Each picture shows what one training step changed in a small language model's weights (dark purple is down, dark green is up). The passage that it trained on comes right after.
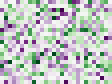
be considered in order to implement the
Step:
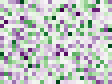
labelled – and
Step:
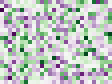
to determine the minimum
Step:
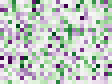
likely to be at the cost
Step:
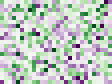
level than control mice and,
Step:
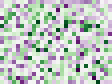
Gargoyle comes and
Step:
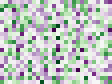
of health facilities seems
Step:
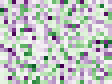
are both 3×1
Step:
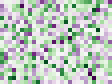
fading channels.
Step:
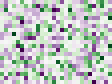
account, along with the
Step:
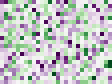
as suggested by the
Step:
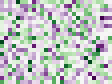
of open-field crop
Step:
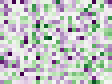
gender, and education.
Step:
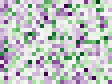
of the workshop, by
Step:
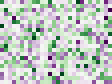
text accomplish its
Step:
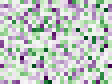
war of defence.
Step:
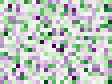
scan of sections of the
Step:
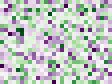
scale ranging from 1
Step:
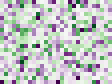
this study revealed that
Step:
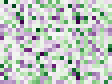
treatments were performed with
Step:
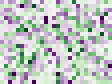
Outcrop Models
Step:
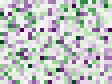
multimachine power system
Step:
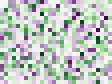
versus enlisted
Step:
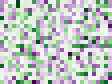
upcoming governance model.
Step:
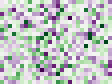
Velocity of ice
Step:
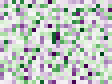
All the images from
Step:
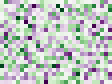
normally 2 5 -3
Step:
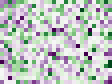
tries that the user
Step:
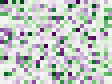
hydrolysis by
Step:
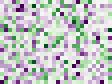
effective and secure FD
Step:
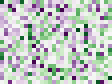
percentage of respondent are
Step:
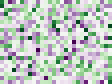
surgical intervention are
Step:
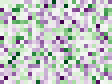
environment/universe and can
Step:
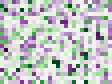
focussed on single
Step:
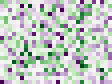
wound dressing with
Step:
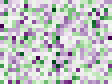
Families In The
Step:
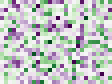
Art and Technology,
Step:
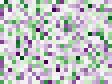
and guarantee
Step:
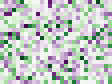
Effect of plants
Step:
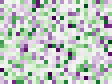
its primary mechanism being the
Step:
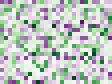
optimal. However, it is
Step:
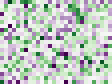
Semantic Processing
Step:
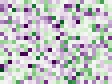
to predict and reveal
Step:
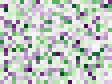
fuel penetration
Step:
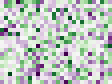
activated carbon treatment
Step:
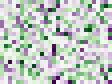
its *incidence vector*.
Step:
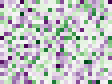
risk profiles to inform
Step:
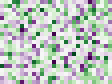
majority of victims
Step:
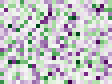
of breakdown
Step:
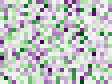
2 The SVM algorithm
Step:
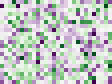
determine the cardiac
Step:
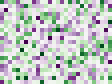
samples were collected from different
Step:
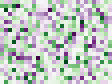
are formed through fair
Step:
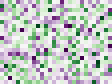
performance. - H8.
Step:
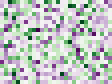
coordination pattern that is
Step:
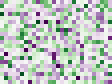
of stable references when
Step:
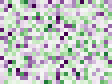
this study was to investigate
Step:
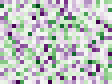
data and finds an average of
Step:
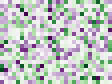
effects on the company value
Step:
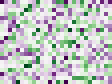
molecule allows the
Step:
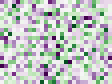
of gravitational
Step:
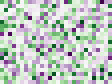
incidental respiratory
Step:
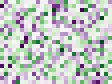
relevant cases, patterns,
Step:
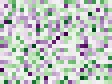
interviews that took
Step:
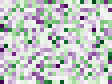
introduced to patients.
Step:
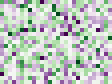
communicators display
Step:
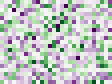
and blue colors. The
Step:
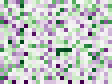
to photosynthetic
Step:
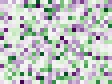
in order to prevent ash
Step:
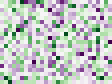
been done by expert's
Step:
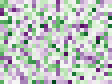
Valancius in the
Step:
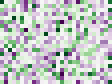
cannot be conceived
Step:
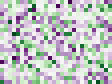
and accessibility classes and results
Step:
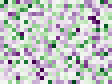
an analyzed sample. In
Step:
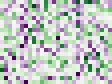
in life, culture, and
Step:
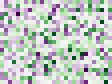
the text mentioned food
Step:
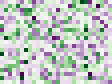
lines in a-b)
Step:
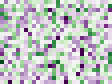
impact on individual privacy,
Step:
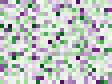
are 4 in total number. These
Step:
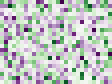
efficient, adequate
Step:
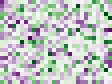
flavouring agent in
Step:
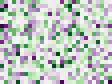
considered scenarios, it
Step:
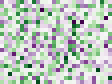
great impact on states policy
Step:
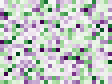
all individual participants included in the
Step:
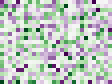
might then be expected,
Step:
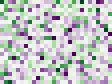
of ribonucleic
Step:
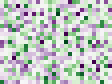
35. Curran
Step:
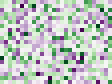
and economic reforms will
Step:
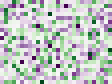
to afford in the
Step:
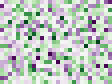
cite a location,
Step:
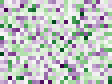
FOMO levels of
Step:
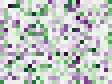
in the ANOVA
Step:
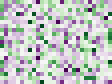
high proportion of the
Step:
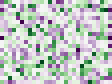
River, along with its
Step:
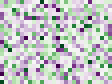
assistant) and their
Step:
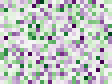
native speakers,
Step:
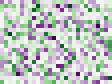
an action depends on
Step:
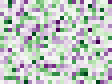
public authority, have a
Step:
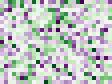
they can carefully achieve
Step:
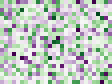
environmental degradation impact.
